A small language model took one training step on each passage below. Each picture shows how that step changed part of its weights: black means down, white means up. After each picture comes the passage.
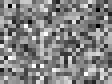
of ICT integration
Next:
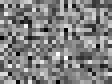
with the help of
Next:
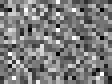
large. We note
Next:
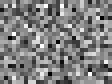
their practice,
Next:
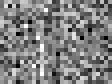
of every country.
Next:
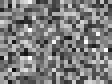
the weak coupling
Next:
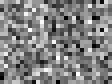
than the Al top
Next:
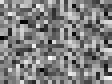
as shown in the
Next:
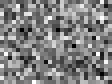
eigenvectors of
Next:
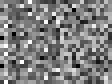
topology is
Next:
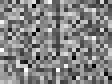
\nonumber \\
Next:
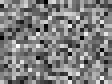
only a very
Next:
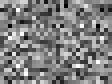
passed the
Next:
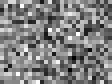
is possible to add
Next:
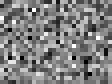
meaning if General
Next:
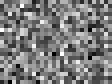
accepted and
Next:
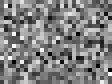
to what is found
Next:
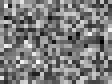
to derive the
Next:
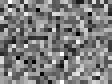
are *clean
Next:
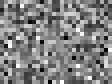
is formalised
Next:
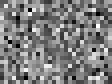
party. In
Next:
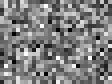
which was used to
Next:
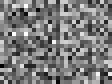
function of the
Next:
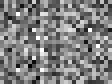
Table 1.
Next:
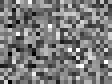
line profiles and the
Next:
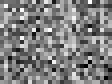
& \textbf{}
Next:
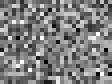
fluctuations in a
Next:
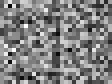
of motion and then
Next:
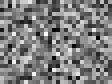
the visual comparison of
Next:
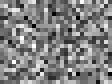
Of these,
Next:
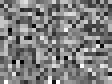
not in the presence
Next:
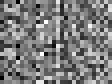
Space Center
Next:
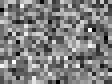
is the domain of
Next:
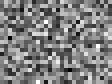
contrast to this basis
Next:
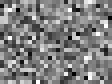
compress it and
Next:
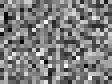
separation on an
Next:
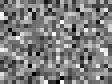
choose a value
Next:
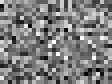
from the existence
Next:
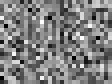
– Management and
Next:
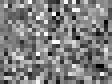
topic to find
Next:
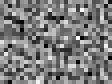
According to
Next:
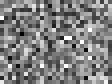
resistance in
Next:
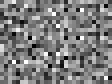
The value of
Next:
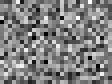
left open: -
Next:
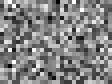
time, with increasing
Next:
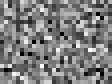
in molecular
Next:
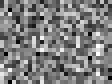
equation (2),
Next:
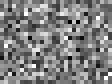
experiments, where full
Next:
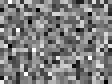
are captured in
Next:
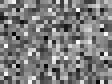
The Maxwell
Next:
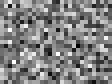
of goods,
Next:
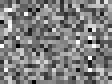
Percentage %
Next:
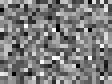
was recorded from
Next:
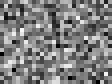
plausible that
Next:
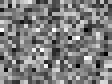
the goals of
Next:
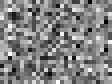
concept of the project
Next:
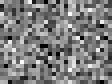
allows a simple solution
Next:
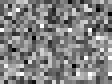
that test - that
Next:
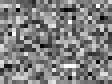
it delivers
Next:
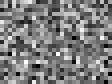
the host and
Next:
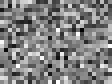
the purpose of
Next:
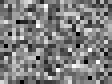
we took a
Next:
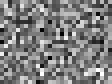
informations in
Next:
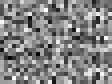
for conventional
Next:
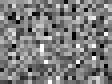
signal. It has
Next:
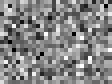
and 4th year
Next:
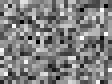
and closing the
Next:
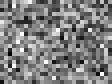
the space-time
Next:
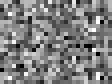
at random, and
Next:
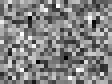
for mode-I
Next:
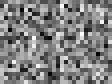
stage, let
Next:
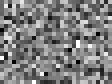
to create employment
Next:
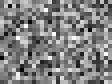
of glucose
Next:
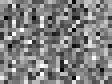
integers, for
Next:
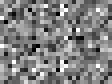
services, product
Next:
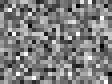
composite of
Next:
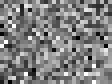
because clustered
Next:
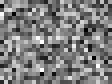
guide the
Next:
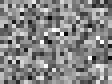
- of people well
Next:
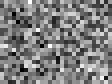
interaction matrix element
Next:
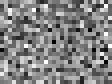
be related according to
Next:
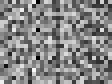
\approx 5
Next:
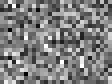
each use case as
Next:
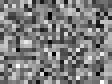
work has been supported
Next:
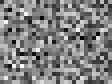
$\eta \to
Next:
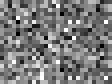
particles. Near
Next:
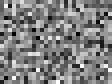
to have a better
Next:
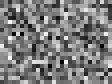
magnetic influence of this
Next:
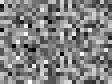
from going to
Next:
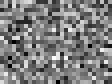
the same system
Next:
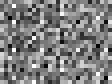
discussions in
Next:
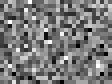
specific team and
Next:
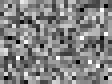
and $\sin
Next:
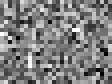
in optical depth
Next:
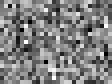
of Education
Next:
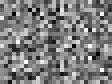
responding to the
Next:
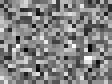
not use it as
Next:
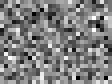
sample. }
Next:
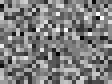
under the influence of
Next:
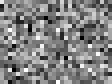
from the boundary.
